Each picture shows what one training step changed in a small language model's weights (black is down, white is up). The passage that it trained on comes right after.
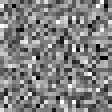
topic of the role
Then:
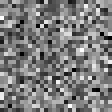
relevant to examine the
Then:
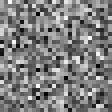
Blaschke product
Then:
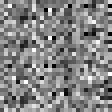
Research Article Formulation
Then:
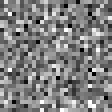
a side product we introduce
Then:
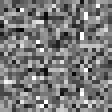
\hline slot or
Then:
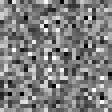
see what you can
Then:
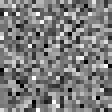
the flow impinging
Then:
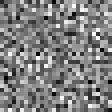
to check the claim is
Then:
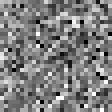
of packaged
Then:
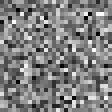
each patient for the purpose
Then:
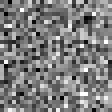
is the probability that none
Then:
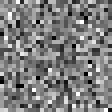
there exist a vertex of
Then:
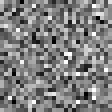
of a factorization in
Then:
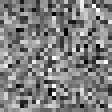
in light of the digital
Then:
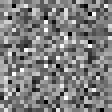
prognostic and
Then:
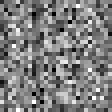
simultaneously independently from
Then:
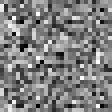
initiated by the introduction
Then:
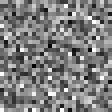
bounded version, which is
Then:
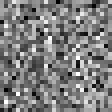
demonstrate gender gaps in
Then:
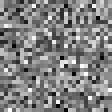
of this theorem is detailed
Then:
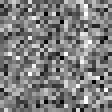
id }\otimes
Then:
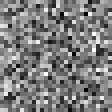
style, color, and
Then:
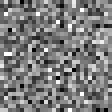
that the resulting path has
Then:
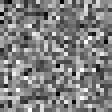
$\kappa$. Furthermore,
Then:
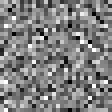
complication of chronic
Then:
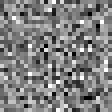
here the main features of
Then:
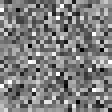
the basis of this
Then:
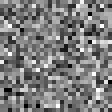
function at all.
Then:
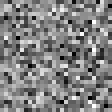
addition, creating different
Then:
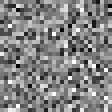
life cycle was divided
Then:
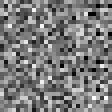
concludes from the
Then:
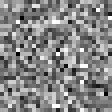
description of publications is
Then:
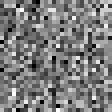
$\alpha \left(
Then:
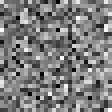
t p Mean
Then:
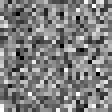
section} of the map
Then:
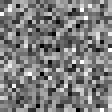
struggle to
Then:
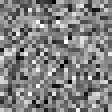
through modulation of the
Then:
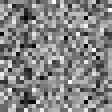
daily activities. Results The
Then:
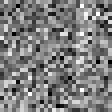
faunas from the
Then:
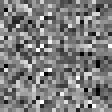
two equivalent first order coupled
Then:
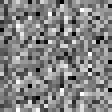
independent evidence is compatible with
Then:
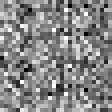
Mullins calculated the
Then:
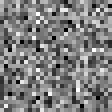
well studied for Markov processes
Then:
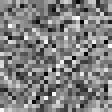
the training program ended
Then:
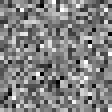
almost liquid
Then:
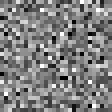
some simplifications,
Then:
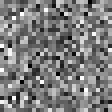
to BI and
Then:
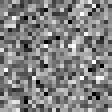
from urbanisation. To
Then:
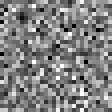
above model is often described
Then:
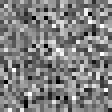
We address the situation when
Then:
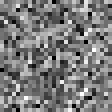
x \wedge_1
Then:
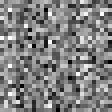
Beginning by
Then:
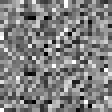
the solvent system was
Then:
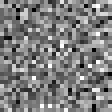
Piano 10,
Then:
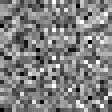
"To those who have
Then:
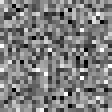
low, which did not
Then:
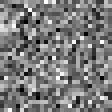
colorful. Translation
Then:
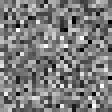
the unit circle, generated
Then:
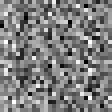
women's social capital and
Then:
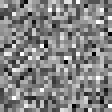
changes with cystic
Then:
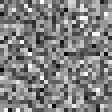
$f$ is an
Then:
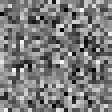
\to S$ such
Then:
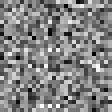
value Present
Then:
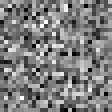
Envelope:** The
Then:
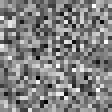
to the availability of training
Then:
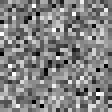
space, they start with
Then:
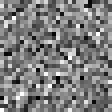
and ergodic
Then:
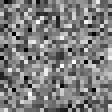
single reflections are
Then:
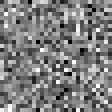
corresponding to the eigenvalue
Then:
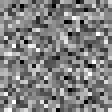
taking 5 seedling
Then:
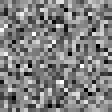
U$ of the equations
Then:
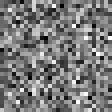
Then by setting $$
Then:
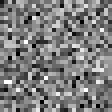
that on the probability space
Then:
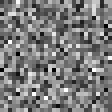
a subset $Y$
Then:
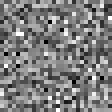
case, the embedding
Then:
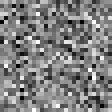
widely used, owing
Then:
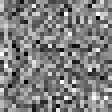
of the radial part of
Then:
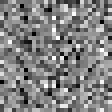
personnel), they might
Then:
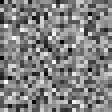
consensus exists on the
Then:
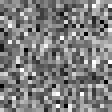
to $C$ are
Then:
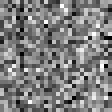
examine the impact of
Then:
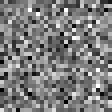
need to estimate (in
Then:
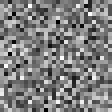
the calculations, and without
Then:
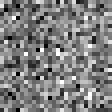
partial Catalan
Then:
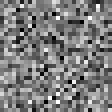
by summing the Hilbert
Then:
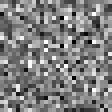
$r$ below its
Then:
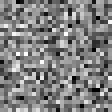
of cognitive
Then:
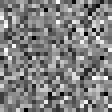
in sensor-based
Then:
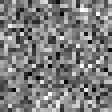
is reduced by SU
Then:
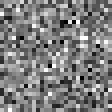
is small compared to
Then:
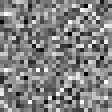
the surface medium had a
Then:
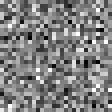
performed to determine the maximum
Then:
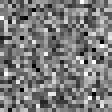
which can be used in
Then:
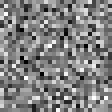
From the slope of the
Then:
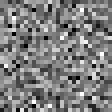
resource, but with different
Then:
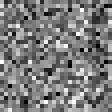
KO categorisation.
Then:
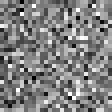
of large deviation principle is
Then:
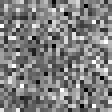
to be optimized formulation
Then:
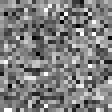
that r_s in
